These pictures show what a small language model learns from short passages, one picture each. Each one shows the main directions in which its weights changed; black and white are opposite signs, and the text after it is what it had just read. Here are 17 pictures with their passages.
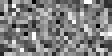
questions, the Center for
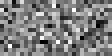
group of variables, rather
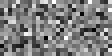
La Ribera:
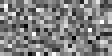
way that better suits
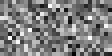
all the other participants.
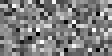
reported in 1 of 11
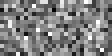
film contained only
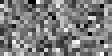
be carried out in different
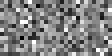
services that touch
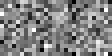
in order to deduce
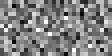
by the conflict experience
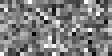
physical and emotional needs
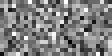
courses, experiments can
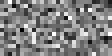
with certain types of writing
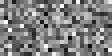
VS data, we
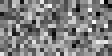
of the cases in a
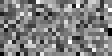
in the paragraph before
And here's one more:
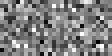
valence, pain,
